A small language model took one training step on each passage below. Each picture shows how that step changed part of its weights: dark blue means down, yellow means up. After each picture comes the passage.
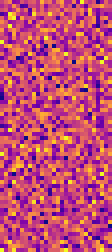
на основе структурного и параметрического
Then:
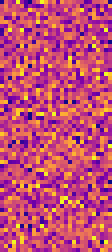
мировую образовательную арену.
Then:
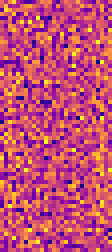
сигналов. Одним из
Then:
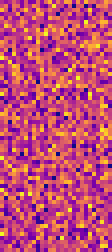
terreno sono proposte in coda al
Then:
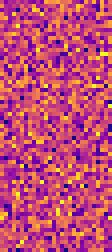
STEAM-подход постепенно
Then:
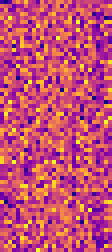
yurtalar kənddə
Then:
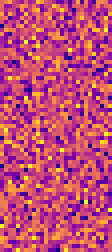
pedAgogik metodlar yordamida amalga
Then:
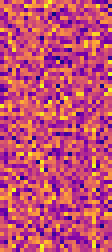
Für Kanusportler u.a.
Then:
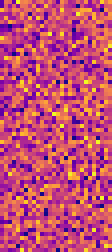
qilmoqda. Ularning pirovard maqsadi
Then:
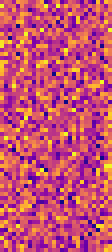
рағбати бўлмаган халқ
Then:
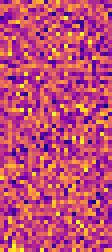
Aug. 1932 Het economisch karakter
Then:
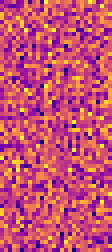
активно интегрируются с государственными
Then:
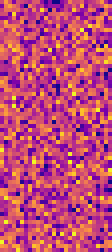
Figura 16 - Mapa uso da
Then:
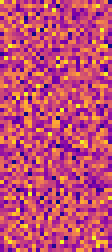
hacerlo (puedes escoger más
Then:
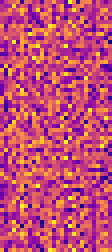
им. И. И. Мечникова
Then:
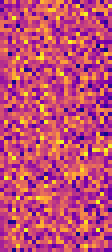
uchun talabalardan, oliy ta'lim
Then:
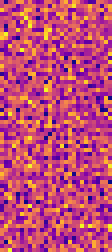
экономической теории. – Litres,
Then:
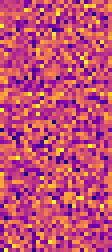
linhaça na extensão de
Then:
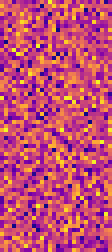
xavfi sezilarli. Shu
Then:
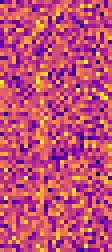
Dispelling the myths,
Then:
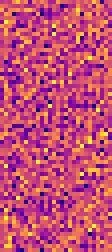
point of view on necessity of taking
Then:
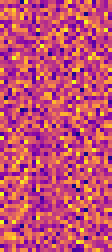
растворами алюминатов и
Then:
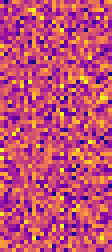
los datos personales en ellos contenidos, tienen
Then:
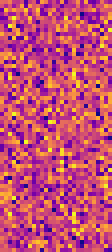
mahasiswa dalam melakukan bimbingan
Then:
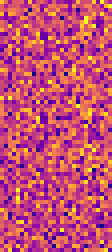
что появление орфографических ошибок
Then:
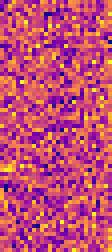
3. Pemberian Diskon 4.
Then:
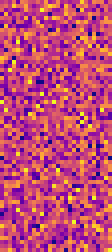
lombardi 16 Disegnare le
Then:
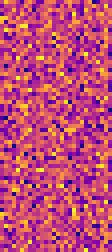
Xususan, O‘zbekiston Respublikasi Oliy
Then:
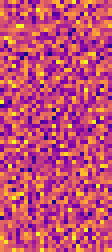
данного судебного решения в
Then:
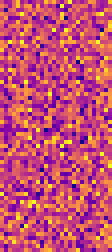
3. Концентрація субстрату на
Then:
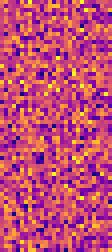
⁴⁶ Çizim: Ebru
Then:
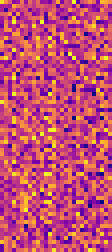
misolida bu tushunchani bir necha
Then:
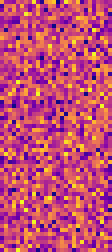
началом, в рамках которой
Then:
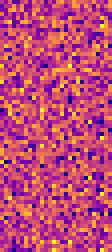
participative et suivent l'actualité
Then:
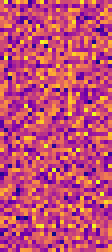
means, document language, stylistic
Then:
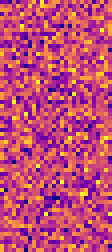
orientărilor valorice: - dimensiunea
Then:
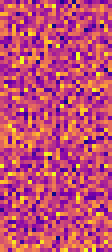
apropriação da inovação por parte dos
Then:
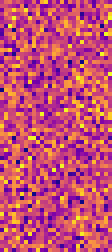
estrategias que desarrollen ventajas
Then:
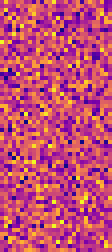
saúde mental atribui significativa consideração a
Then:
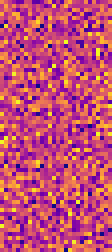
campanhas de fundos com base em doações
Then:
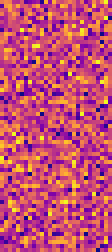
establece que la variabilidad de la
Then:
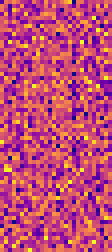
e antiquado. Todavia,
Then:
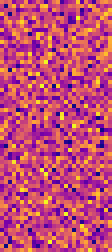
кузатилди. Демак,
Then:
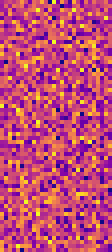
beradi. Ayollar jinoyatining
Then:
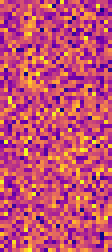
review. Hygiene and sanitation.
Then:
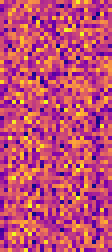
таъминлашдаги манфаатдорлигини
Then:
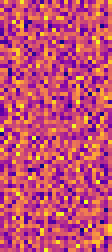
може слугувати орієнтиром
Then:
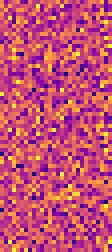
для заказчика без расшифровки
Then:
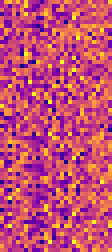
también es posible identificarse personajes en
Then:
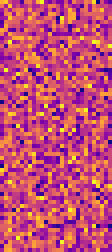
USLUBIYOTI Jumanova
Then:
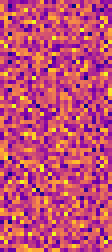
tarqatish texnologiyalaridan foydalanish oddiy holga
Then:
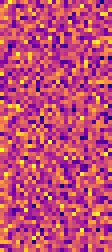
саме М. Аркас зі
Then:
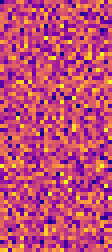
транспортной и дальней
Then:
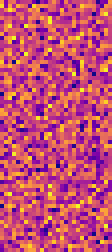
sehingga dampak kesehatan
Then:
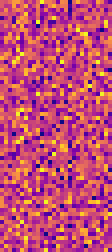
майбутнього вчителя.
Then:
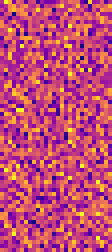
axborot texnologiyalari masalalari qo'mitasi
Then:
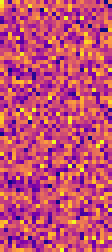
випуск Крайній К. К.,
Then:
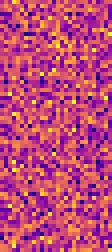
Nahidh, M., Ali
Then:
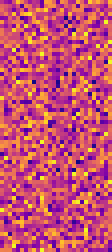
طراحی شده بر روی
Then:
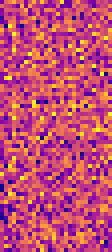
isso, o *Habeas Corpus*
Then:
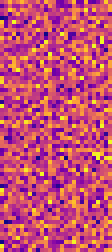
Hermenêutica Humanística do Direito
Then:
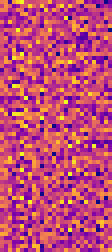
TAKAHASI, A.,
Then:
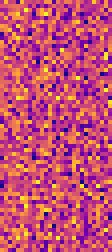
என அளித்த
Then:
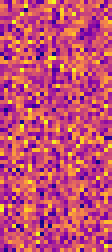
procesele de producție și promovează
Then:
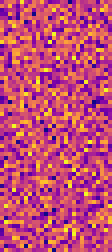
acordo de não persecução penal.
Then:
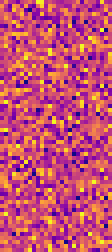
nazariy va amaliy tadqiqotlar jurnali”
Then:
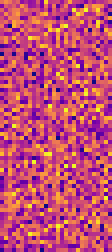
selecionados aqueles que mais
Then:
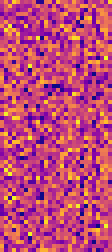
usaha dan pendampingan secara
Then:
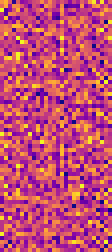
faolligi kengayganini ko‘rsatadi.
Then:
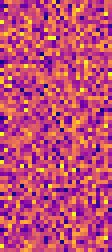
Pemakaian filler ke dalam
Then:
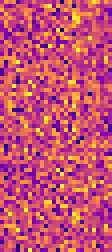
Ustaw, Warszawa, dnia
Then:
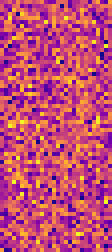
dekonstruksiya qilish, pedagogik
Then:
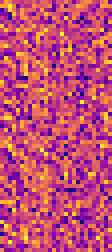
tarbiyaning asosiy vositasi hisoblanib, ular
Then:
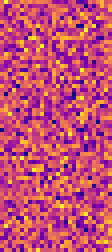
buzilishi Rivojlanish kechikishi
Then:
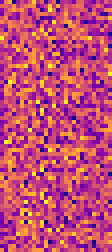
uchburchak yasash. Analiz:
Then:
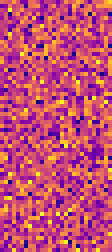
Residente de Ortopedia e
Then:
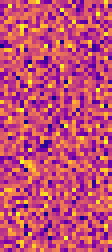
hukumat nazoratiga olishga harakat
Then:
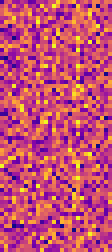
znaczy, że wiedza o
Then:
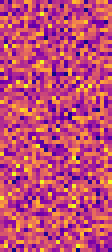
эффекта позволит избежать
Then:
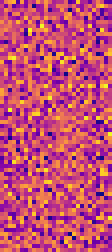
для характеристик электрических линий
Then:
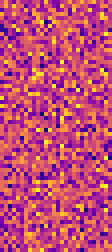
falta razón, porque perdida la
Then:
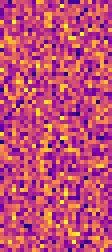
на письме буквами языка
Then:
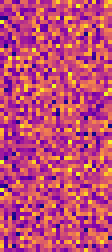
student activity in the learning process in distance
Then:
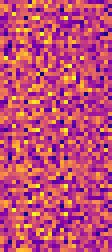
Русск.географ. общ. –
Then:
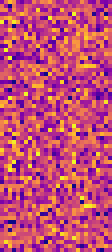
Kitap oqıw tekǵana bilim
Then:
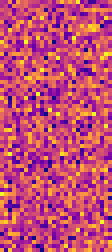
о своих реальных качествах и
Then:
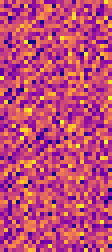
va ilmiy nazariyalarga tayanilgan holda,
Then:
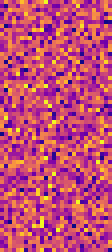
Alonso Quijano, 2009.
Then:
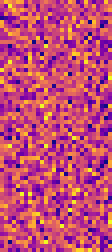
tidak mau diatur, pemarah,
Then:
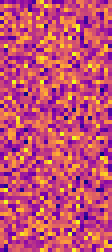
recognized as the New World.*
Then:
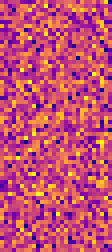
кафедры «Зооинженерия и
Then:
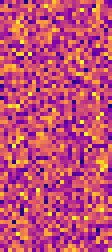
визначили підтеми. Складіть
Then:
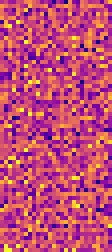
информация об испытаниях ТГ
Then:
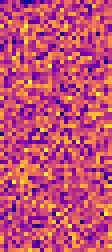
собою. Дуб черешчатий по
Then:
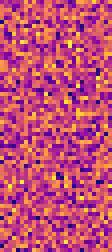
заболеваний (грипп,
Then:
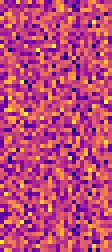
Andijon davlat universiteti Tarix
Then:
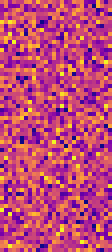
turar joyiga – hovlisiga
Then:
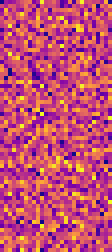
Давлат бошқарувида
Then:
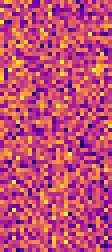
общественных процессов, думается,
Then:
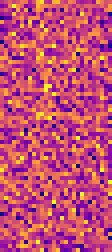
Gomez-Urbe, C.
